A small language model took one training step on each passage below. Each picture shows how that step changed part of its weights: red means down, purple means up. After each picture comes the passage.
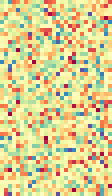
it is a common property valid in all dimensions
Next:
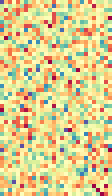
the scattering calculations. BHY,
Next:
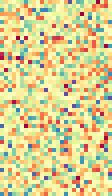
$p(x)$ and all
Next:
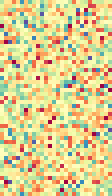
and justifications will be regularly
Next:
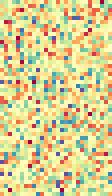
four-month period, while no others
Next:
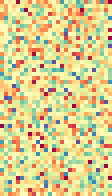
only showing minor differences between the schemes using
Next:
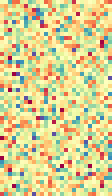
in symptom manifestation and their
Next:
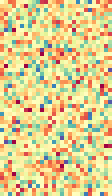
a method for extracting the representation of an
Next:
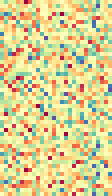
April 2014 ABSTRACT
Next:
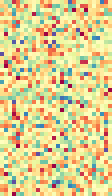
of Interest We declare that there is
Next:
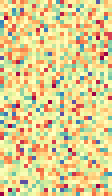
\sqrt{\frac{2 R
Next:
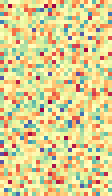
Networking and Risk _Taking
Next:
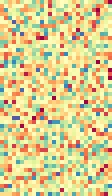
is deteriorated, leading to the
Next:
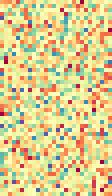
famous globally. The
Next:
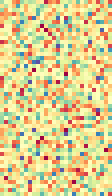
rather involved and to our knowledge it has been
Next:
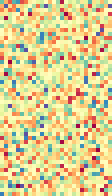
and solutions to the nonisospectral
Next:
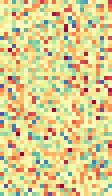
mixture of charged HS of the same
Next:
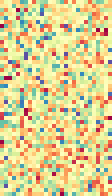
$U$ if and only if
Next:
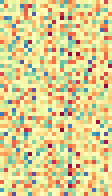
the same regularity as the complete dataset.
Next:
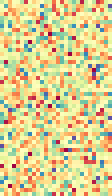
the prescription by Ulrich
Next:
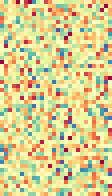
brief idea of the energy meters, their
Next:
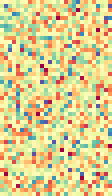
leaving \begin{subequations}
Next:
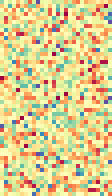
paper is as follows. In Sect.
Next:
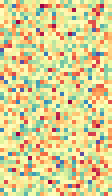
associated with it. The temple is
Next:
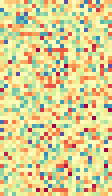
before deployment, check signals, check
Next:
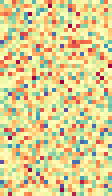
the points in $\Sigma$ are denoted by
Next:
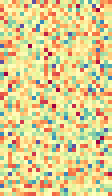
makes a double pass of the crystal, thereby
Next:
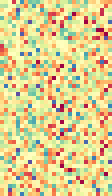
commuting. Together they form a complete
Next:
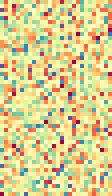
proheterocysts, which in
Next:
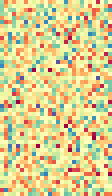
number is related to the coefficient $\nu$
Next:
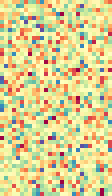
while affirming social media's influence on
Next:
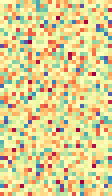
estate, the event people are taking
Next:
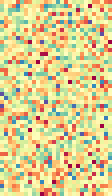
chemical time stability. Accordingly, the
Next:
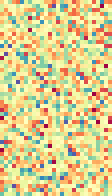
to attain the object. The result is
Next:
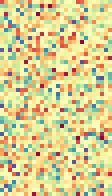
chosen convex lower semicontinuous
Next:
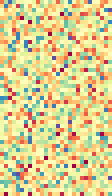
therapies target regulators of
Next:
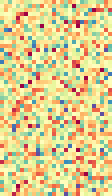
3D than in the various 2D models
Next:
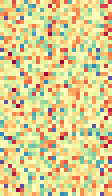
finally that it would be interesting to test our
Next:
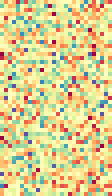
environmental, and health concerns. In addition to
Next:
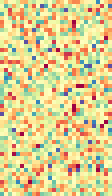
collapse time $t_{\rm
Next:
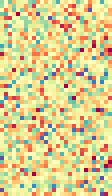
International Conference on Learning
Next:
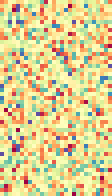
software development, ensuring a structured yet
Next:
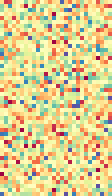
interval $[-x, x]$ might be
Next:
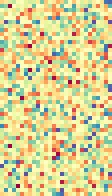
the temperature range of 20÷350
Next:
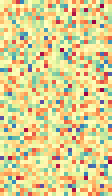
to be confused with notions of weak
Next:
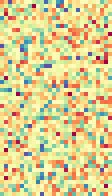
$A$-modules to the category of linear
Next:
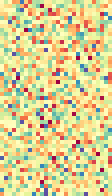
contain operators commuting with the whole
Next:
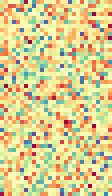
coughing, and 24-hour
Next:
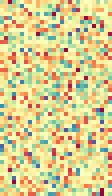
an independent microscopic reaction rate, but the
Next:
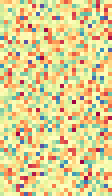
provide strong field confinement and efficient local density
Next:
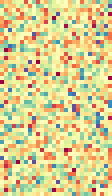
pairs in the real-emission matrix elements
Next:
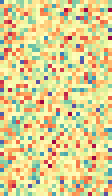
dataset, for physico-chemical
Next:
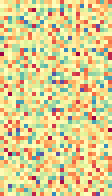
lecturers in higher education,
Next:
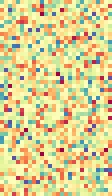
(Babot 2003) Collapse
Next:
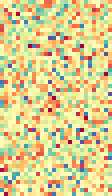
in Fig. 2, at 5 hours,
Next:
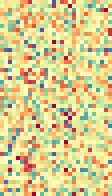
beyond the ground state heavy meson spin doublets
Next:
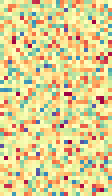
$D$-meson spectra, one
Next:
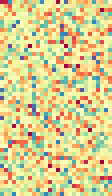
significant association. Analgesics'
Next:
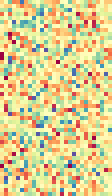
type and other aerial or satellite information
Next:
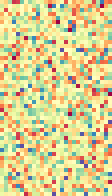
to theoretical expectations and prior empirical evidence.
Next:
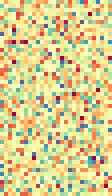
an 8 nm thick insulating Te layer
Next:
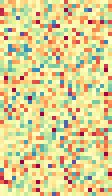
defined the dual field $F_\mu =
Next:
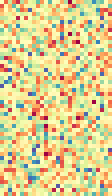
comprise a heterogeneous group whose needs
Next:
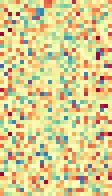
in this study. The optimal rate of load
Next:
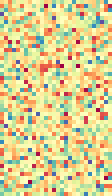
in the expansion of $\gamma(\eps)$
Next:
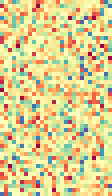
profile. MMPI-2:
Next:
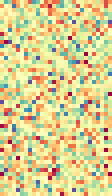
can establish a real-time integration of the
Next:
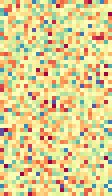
post-maneuver observations are collected,
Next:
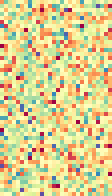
resulting in a tumour microenvironment that
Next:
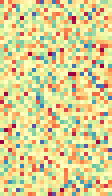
for the nonrepetitive game if
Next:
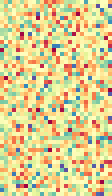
three-phase movement of balls
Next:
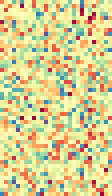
meristic characteristics. Borah et
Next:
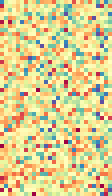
Keywords: EPB; soil
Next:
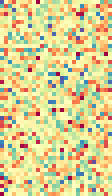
$\mathfrak L:\mathcal A \rightarrow
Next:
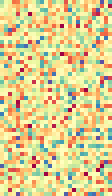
It works on the falling edge of the
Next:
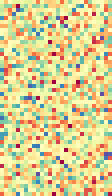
Return on asset has no significant
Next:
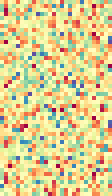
– scape, P –
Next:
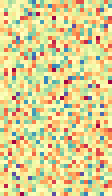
age of the fetuses during post
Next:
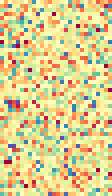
observing the value of the $X$
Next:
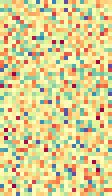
prevalence of negative influence principals’
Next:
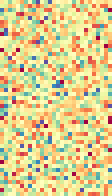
literature. The common references include the paper
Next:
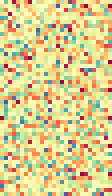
transform of both sides of the first equality
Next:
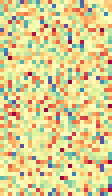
(local) minimum of the considered cost
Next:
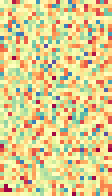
of the diagonal entries. The structure in
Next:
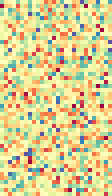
(TBL). This disclosure
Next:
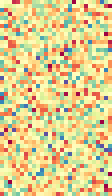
algebra of bounded analytic functions on the unit disk
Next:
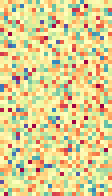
of Canada (NSERC)
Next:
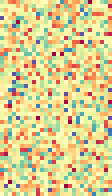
operator with a positive real number $\lambda$
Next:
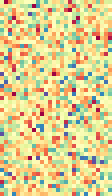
\leqq D_2\in
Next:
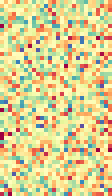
decisions and research across multiple domains. The power
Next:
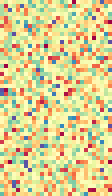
for the studied metals and insulators
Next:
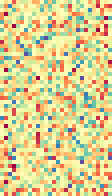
$dim \mathfrak{M}_1
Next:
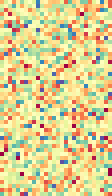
of charge and current densities that are relevant to
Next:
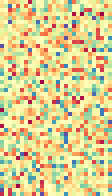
${\bf k}_\kappa$ are uniformly distributed
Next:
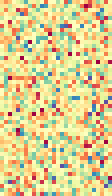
the opposite tendency of thermal QD and
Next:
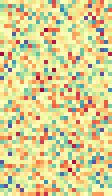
across different parameter variations. Table 3.
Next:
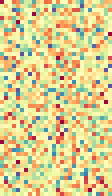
If he had said that 101 digits
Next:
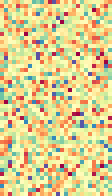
paper is composed of five parts. After
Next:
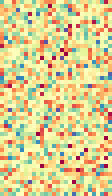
the restrictions required to obtain a
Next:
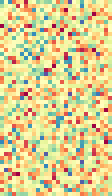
de Broglie's approach which is
